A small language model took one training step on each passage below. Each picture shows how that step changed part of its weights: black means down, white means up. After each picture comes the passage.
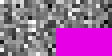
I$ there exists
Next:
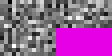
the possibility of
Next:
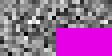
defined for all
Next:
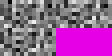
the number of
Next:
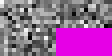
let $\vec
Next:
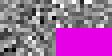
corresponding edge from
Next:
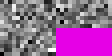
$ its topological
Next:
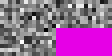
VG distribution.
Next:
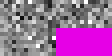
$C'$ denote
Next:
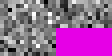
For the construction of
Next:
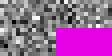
contradiction. Same
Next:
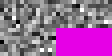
of a basic class
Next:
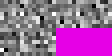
to a free
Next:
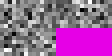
this analysis (and
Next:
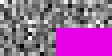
it would contain both
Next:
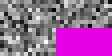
also work in a
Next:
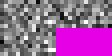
deep class field
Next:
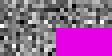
most of the
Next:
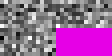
at least one of
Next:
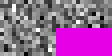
is trivial since it
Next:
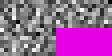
of simple components of
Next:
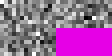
it appears here
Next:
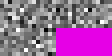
graph with set of
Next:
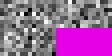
a probably
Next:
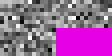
call $W$
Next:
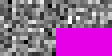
the ideal of
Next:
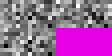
$Y$ given
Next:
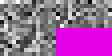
reconstruct not
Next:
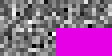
in the analytic
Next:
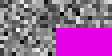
(note that
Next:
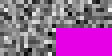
are symmetric random variables
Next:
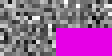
proof given in
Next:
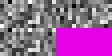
size of the
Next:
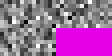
theory. More
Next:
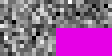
sequence of numbers such
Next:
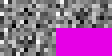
determination of the
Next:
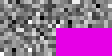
accurate results.
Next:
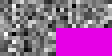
$J$ of
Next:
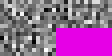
convergence of the
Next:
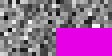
probability } p\\
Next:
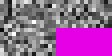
$\lambda $ the
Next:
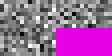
indeed sufficient to
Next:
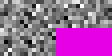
prove this claim,
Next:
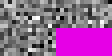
proof of the
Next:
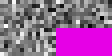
a bijection.
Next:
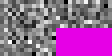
the cotangent
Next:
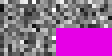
heat flow on
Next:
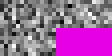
of ordinary
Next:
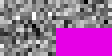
Then we have an
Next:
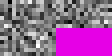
the special fiber)
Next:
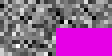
function $f$.
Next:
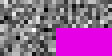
power of the divisor
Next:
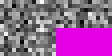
likelihood where
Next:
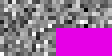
numerical approximations.
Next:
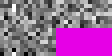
is supposed to
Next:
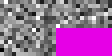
exponentiations by
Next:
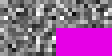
conjugacy classes of
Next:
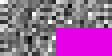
faithful normal
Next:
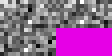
singular de un
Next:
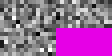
of a subset
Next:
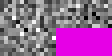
of \( m
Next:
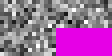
numerical examples.
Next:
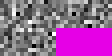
in the long
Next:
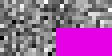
handful of
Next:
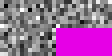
topics. Let
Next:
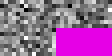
at (axis
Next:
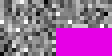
\noindent We can
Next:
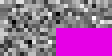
Note that this statement
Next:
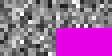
models, we have
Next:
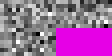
There exists a
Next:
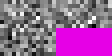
example has the property
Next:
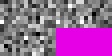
\in K}
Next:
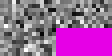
a {\em
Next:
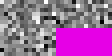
essential functional equation
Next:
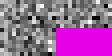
given by the complex
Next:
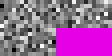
shows that Theorem
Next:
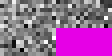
above $p$.
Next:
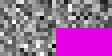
$O$ was
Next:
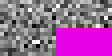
definition $Z$
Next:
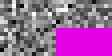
In fact, already
